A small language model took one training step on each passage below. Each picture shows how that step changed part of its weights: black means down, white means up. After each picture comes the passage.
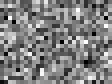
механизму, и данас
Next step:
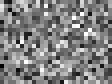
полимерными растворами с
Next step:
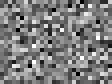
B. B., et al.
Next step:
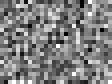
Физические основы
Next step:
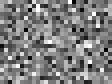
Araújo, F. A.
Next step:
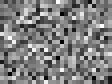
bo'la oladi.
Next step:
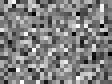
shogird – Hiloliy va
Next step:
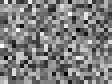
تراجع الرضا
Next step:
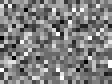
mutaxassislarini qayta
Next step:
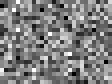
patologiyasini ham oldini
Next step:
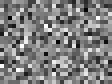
sifatida birlashtiriladi. Bu
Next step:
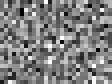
conflictelor, a
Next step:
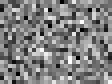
Sengketa Konsumen
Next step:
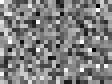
of misalignment of the
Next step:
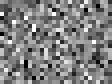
zaruratini kun tartibiga
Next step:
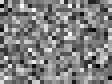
формулы универсального закона
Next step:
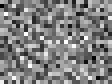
pro respecto a saber 11 en
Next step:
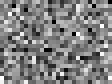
Faktor internal seperti
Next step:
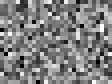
для определенных типов
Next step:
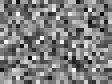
dem Motto "Von Open
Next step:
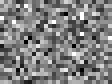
faqatgina saqlash uchun
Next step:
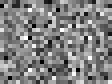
тасвирдан холи бир
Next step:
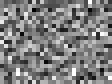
bilish faolligini oshiruvchi,
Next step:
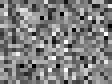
przy pomocy kilku
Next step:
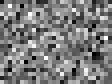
takomillashtirish, shaxsiy va kasbiy
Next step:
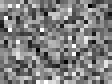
инструмент повышения эффективности управления
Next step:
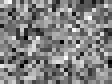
com base em BERT de
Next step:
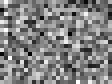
cabe resaltar que no existe
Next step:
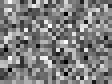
ханства в исследуемый
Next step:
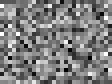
человека», направленного на
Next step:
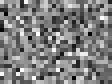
протяжении всего
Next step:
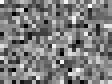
Названный прием
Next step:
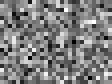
data // Journal of Economics
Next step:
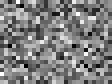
العلم الحديث مع بداية
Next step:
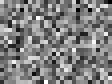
intervient (Kant). On
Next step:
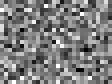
falsch gewesen, so ein
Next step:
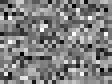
Hospital Universitario
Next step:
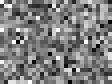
питання культурології»
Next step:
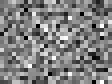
estratos más concretos, como
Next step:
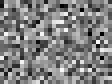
matolar, naqsh va
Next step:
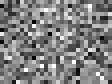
indivíduo e a sociedade são
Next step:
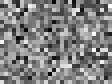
com Transtorno do
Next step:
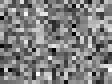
la precarización a la
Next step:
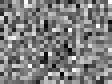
de palavras, ou do
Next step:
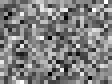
poder de aquisição do
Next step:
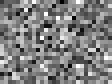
cerimonie religiose con la
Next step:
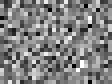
a 100%. Consideremos
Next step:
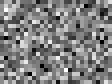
limitaciones y excepciones son
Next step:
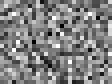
в ходе рассмотрения
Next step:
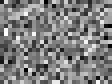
uddasidan chiqadi,
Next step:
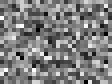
são imediatamente evidentes,
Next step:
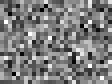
Possibilidades de tratamento em casos
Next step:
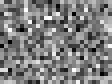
- La ayuda (en formato
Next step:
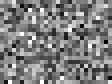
%), Cordillera
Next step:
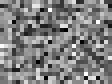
juda muhim ahamiyatini kasb
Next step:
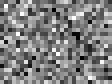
o'quvchi ongiga
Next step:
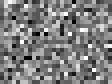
undoshi *p*
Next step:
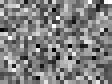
tem por finalidade manipular
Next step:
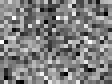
cursando el proceso de
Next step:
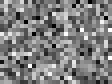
з підвищеним
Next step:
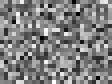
power in territories, to
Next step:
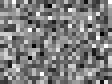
BODY, SOUL AND
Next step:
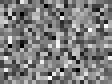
turadi. Sinonimlarning asosiy
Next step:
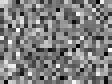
van de VC bij de
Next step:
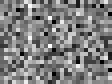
penggunaan internet banking oleh
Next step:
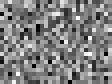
to'ldirib, tabiiy
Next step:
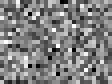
фосфогипса для
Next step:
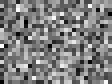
ҳимояси тизими
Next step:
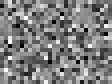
turadi. Darsda
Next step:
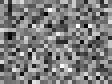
na sociedade em que foram gerados –
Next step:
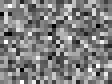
las ciencias sociales. Un
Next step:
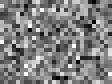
Töne anschlagen. So
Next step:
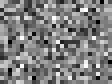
estimular os consumidores no
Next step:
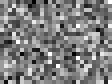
де владні повноваження
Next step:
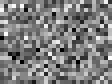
Aniqlanadi. Badiiy
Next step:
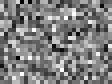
Meskipun hasil
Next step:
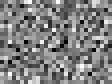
ko'rsatish sohasida elektron
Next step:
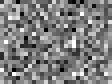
ilmiy maqolalarga tenglashtirilganini
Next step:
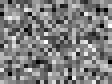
la démarche, qui
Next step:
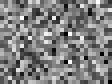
mercurio analizado. En los
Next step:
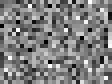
olanaklardan memnuniyet alt
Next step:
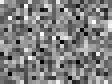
so'z turkumini
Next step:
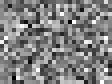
os vendedores não
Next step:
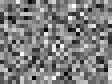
son simétricas, los
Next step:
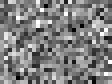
Psychological Association, 1999.
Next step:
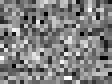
from DOJ Exclusive
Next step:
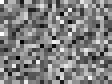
predmet yordamida jinsiy
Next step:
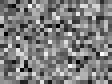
Anggaran Tahun
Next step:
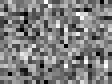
4 Чижук Ірина
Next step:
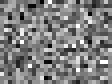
oshirish uchun quyidagi strategiyalar samarali hisoblanadi:
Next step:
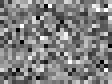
keyin nashr etilgan)
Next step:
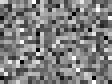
Bu uslub shoirning maqsadi
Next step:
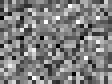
para assegurar julgamentos
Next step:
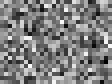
“туз” (tüz)
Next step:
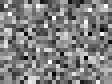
был минимальным.
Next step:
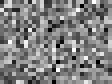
inklyuziv ta'lim
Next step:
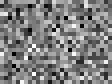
e tanque de resfriamento
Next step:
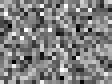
TCC (Graduação)
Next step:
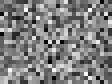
pentru a sublinia
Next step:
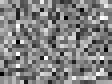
International Multidisciplinary
